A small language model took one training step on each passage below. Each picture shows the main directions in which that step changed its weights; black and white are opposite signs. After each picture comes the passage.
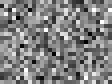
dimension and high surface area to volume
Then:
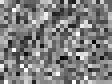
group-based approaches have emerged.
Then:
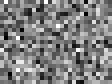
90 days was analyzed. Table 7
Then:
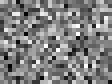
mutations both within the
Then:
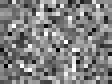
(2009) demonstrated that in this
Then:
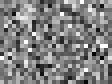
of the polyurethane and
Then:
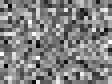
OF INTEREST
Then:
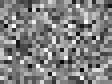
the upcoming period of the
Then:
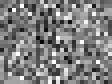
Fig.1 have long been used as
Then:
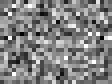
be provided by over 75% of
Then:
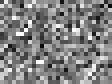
MLP [12] trained
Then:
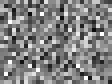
error (RMSE). By
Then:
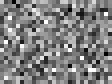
°C. The experimental conversions
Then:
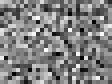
Moredun Research Institute,
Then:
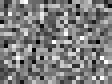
bands around 1490 ,
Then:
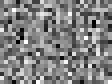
distances. So the CDF
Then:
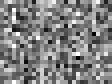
approach, providing detailed explanations of
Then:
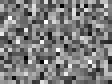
μm) with spectral
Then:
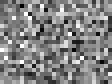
62% included a funding
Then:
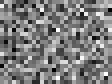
mind control and some are into mass
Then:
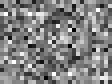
evenings to support academic goals in a
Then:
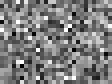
the teachers or the mentors is
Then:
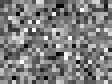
Template Figure 13:
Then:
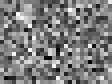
of man was the service of
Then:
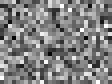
higher than AODV; even it
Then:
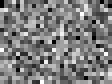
(Chen and Coulson
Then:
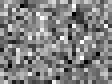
means of solution may not be
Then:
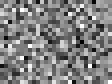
sampling shifts for the
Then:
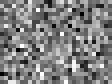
and the upper and lower
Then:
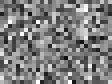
4 cm long along the upper
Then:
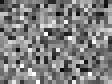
complications for Groups 1 and
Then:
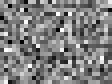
sick or convalescent
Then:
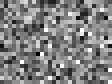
on the role of Kenya
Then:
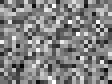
paranthesis are the calculated thermal
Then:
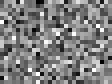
pollution. Botanical
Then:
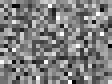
for the ^1H ,
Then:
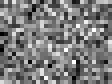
diabetes mellitus
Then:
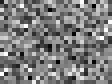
SH, Nazari R.
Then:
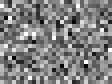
As 90° layers replaced with
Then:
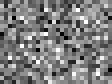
shows a much higher usage of personal
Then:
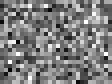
In both interpretations, the
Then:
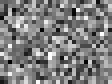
user-friendly solutions,
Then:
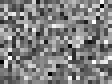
greater tradition in timeshifted
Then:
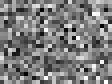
(over-activity) These
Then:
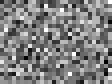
with 2θ between 10° and
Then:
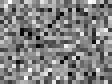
our study, Co element levels were found
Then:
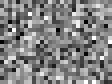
psychological domain of emotional
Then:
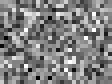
adaptations to climate change will provide food
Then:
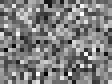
and some of the subsequent
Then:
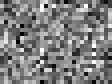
was hydrolysed by heating
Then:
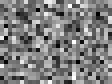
and communication, school should implement strategies to
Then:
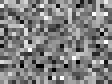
found. Actual coordination and
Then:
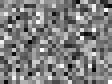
So, we had to check the gap
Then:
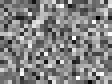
by improvement cultivation technology.
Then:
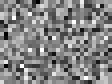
each with its own dedicated
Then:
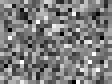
and third one probiotic
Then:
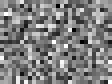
used for the antibacterial tests
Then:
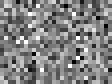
ecological and social relationships. For
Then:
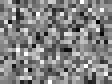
collaboration has been with adults.
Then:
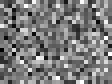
accounting, they should remain aware
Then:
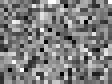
in northwestern
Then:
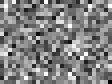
an annulus of thermal
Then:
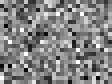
and many other factors. These have
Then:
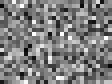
Haque SS,
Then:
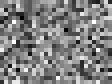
of Amman's a-share
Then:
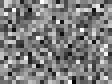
structure of guided questions with the
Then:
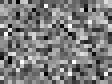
the atoms or molecules
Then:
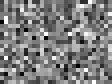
white belt phenotype across
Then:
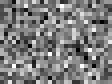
attract users of the services to
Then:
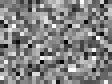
the most were TYR
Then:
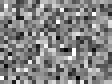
images were obtained from the patient's
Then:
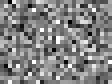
Serving Scientists in
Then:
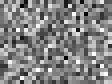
different Rayleigh numbers
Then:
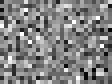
Acceptable Progress 6
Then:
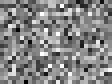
mode - (B)
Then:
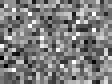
diseases. Treatment such as
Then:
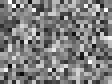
component and silhouette
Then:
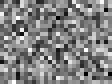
Rowman and Allanheld
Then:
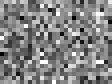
have been carried out at 2 A,
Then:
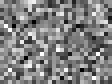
the next future. To be successful,
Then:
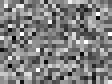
Spain: Several
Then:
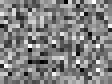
it functioning at a normal time and
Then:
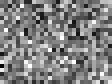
Women-led homeowner
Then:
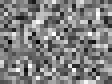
by human hands”. In terms
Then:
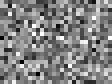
study on 30 smokers and 23
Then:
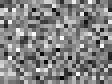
ii) SMS
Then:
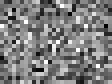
study, we selected some of the most
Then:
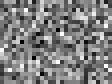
underlying semiotic structures. Thus
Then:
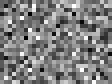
point to the similarities between compound and
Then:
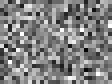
2019-20 the changes in working capital
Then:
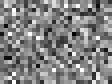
faculty and students regarding how the
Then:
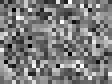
methods gives the best performance while time
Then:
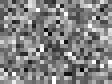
to RB and ce6.
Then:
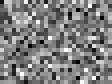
any sequence (x_1,
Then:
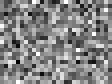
disaster does not only have an impact
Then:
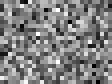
an interrogator, it
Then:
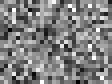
approach.* 1. What is the
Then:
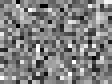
in each subsequence of length
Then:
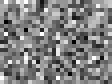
at each end when the gravity
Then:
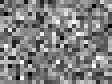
with a high specific energy intensity was
